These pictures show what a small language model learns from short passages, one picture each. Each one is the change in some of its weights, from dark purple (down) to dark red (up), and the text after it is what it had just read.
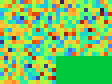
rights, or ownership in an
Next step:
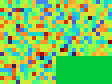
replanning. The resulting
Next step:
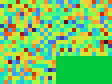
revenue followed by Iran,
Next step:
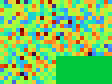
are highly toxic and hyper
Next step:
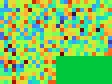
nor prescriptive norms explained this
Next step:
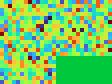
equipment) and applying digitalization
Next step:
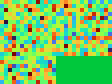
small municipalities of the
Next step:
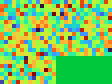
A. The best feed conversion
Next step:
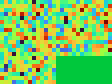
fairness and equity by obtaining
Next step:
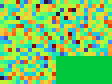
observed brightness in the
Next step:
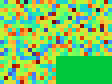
phenol, total and reducing
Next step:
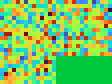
and the semantic organization of
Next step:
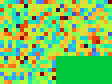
varying aspect ratio and tiling
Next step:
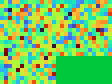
of operation. In this
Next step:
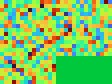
Jakarta. Since
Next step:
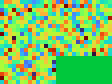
Ukraine there is
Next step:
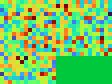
high capacitance and
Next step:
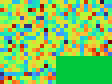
gained from actors working in
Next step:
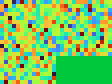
Section 5 in this document).
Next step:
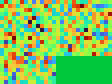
lower than the standard average
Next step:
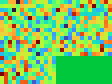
function (PubMed)
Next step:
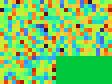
Hui et al,
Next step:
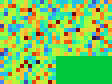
the Infinity of Meanings
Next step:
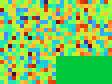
bond length value of the
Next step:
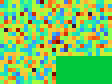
states and UT's and
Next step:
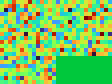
state vulnerability, while the present
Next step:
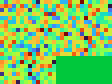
testing, and other collaboration activities
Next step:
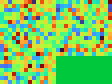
variables in their lives. This
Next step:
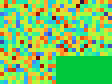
inherently ungrounded and
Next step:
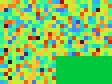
can be observed. This suggests
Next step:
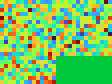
the PaN community towards
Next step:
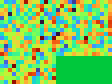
cooperative societies
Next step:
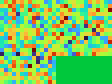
typical cellular processes. In the
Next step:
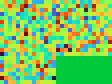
adding specific parameters to fitness
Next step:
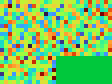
I have found strength and
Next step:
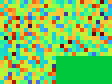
nocturnal activity
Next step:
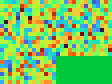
with the ease of use
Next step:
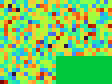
media databases. Static
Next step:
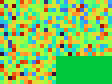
of potassium chloride
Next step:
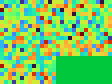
ERLE, C_r
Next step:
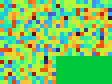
lighter in the case
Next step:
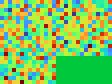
of employment can be observed from
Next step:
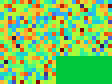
mathematical formula are described below
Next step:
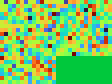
approach to select, define and
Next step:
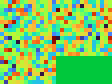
is done on type level
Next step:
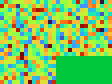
example, ‘forest’
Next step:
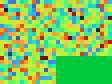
among women at a tertiary
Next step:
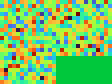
[6]. Big data
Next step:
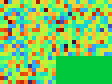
addresses two main objectives.
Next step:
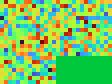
those platforms. To determine
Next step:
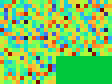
was used to assess the
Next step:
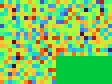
water level) in specific
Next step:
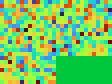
the U.S., and
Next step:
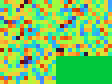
is not solely influenced
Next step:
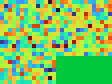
calculated by Irving
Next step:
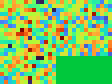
concerns with understanding the interaction between
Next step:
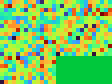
used, none of these have
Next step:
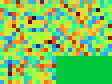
priority of special educational institutions,
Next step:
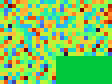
a change in behaviour by an
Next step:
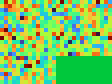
ensuring low computational complexity. Future
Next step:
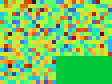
saturation stage only after 72
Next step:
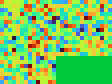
not observed in the present
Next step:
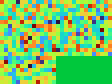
patients. Change in
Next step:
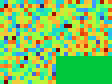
degree at this University. -
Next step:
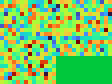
the CNC workbench
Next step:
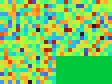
radiation, we need to apply
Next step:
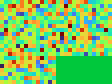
Indonesia Abstract:
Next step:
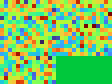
review and allowed to be
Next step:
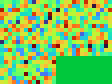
advantage of Marma therapy is
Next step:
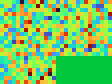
bestowed more responsibility on
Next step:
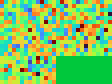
from Dempster's
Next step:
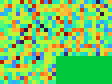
study, a representative PVC
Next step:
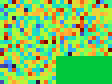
has become an important area of
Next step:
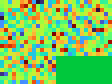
independently verified. Participants
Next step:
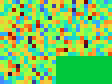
solution as shining red
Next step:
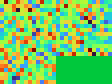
better for retrofit
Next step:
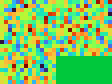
v) Know how to
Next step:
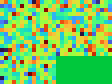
used in our previous studies
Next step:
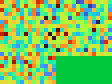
SNQ1 My
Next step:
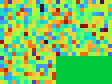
on the Amsterdam
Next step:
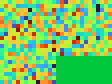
on its foraging behaviour and
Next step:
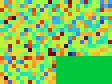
timing. Proper training of
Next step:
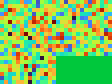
levels with ($M =
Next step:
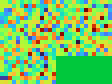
in the Case study in
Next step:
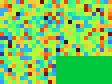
One of the most problematic
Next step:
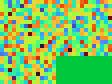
Infrastructure v Version
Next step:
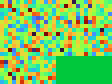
cost by transferring loads
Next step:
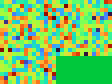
students solely rely on
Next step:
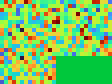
order to test if the
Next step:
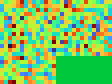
Catholic University 115
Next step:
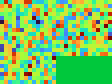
figure of the “other”
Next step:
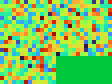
and dark matter in Λ
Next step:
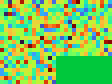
1 to 3) give
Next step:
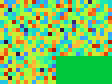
energy and taxation should be
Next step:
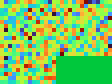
hydrogen ions by this
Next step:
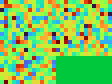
This is all what was
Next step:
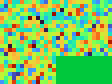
for different dog limb
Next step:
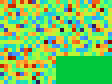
significance, and identifying potential
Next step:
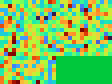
students have given the opinion that
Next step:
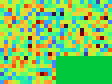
more effective intervention and slow the
